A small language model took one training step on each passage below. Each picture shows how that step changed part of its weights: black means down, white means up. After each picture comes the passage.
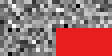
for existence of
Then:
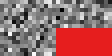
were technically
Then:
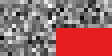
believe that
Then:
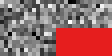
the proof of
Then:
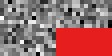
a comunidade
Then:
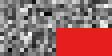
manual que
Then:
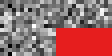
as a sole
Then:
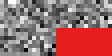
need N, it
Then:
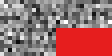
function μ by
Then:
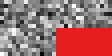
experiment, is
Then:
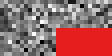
this example, we
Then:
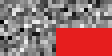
given in the previous
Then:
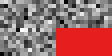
authorship or
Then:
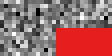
A strategy for
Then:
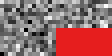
manera la
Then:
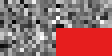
parts, each
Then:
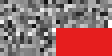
\nabla v)=
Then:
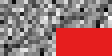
are among the
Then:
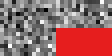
3. If the
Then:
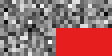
mas as suas
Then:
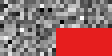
India, in
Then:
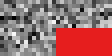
responsible for the
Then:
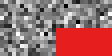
temperature is
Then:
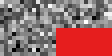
the detection of
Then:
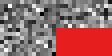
much depends on
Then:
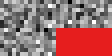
physical property and
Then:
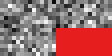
which are known to
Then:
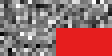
nation qui se
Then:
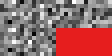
penen insan
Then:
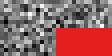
The article
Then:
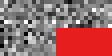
number $L$.
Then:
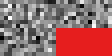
This implies that the
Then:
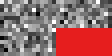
with saving
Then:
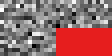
an einem
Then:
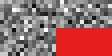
of parameters that can
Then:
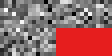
a DAG
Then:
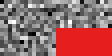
tracks based
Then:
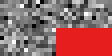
Er war der
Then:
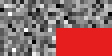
claim that such
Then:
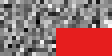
sides at
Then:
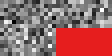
grounded in
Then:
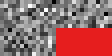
kind considered in
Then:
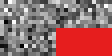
the other hand,
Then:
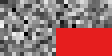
we recall
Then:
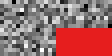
can be represented
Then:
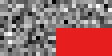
such that $$
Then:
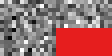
on $A$
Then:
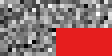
the authors
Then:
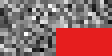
this specimen
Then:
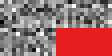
between two spaces
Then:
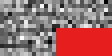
was too much
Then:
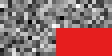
a high applied
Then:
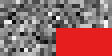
impacted because of
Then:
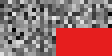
has been found.
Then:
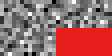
fitting using
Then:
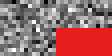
of an infinite
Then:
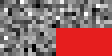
Programa de
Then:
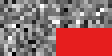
if $\Phi$
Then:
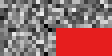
actively participate
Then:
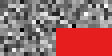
find out how the
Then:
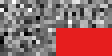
nombre des
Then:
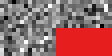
$c$ is
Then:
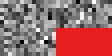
analysis only the
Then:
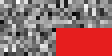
provides natural
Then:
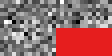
we have focused
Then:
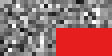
is a finite measure
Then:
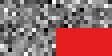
texnika va
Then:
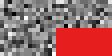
dt \leq
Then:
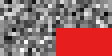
T$ be two
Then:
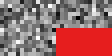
the most common
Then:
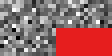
in Fig.
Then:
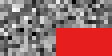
in the online
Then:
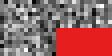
APC to
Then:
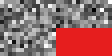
the bounding
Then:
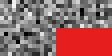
— She
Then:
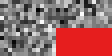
For the organization
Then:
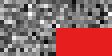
Department of
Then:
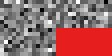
publicados para
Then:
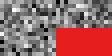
of creating an
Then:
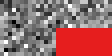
for intensity
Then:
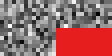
$\mathcal A
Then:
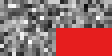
G \) be
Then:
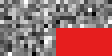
with visitors
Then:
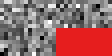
learning experiences and
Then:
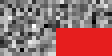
sickle cell
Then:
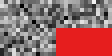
a calculus of
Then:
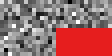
and $Q
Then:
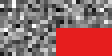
spending time
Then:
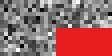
solve linear
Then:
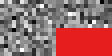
on $I$
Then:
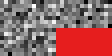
previous literature that
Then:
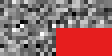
- Blog
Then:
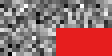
as visitas
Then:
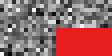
that the universal
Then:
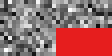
of maximal
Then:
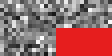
there is a unique
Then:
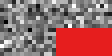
is living in
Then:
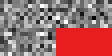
large Reynolds
